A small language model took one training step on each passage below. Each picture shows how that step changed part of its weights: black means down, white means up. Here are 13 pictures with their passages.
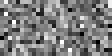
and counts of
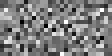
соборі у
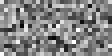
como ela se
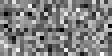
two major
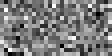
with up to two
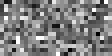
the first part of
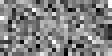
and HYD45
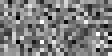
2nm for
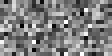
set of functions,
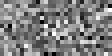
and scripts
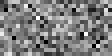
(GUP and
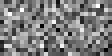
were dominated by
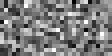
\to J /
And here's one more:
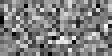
measure provides the
